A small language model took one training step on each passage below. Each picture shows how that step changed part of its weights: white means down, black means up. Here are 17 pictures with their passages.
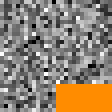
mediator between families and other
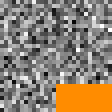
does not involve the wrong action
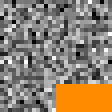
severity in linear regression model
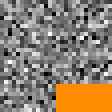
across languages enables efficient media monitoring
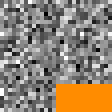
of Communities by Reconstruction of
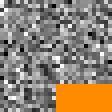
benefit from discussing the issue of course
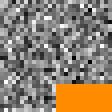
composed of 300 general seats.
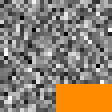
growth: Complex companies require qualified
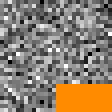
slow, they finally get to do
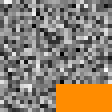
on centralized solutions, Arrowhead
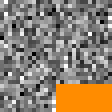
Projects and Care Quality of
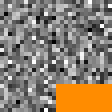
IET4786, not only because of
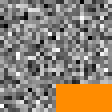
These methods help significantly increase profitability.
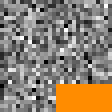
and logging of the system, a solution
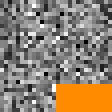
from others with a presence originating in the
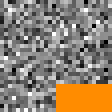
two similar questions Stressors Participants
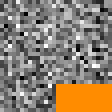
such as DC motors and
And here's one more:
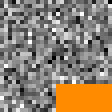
satisfy the university’s minimum evaluation
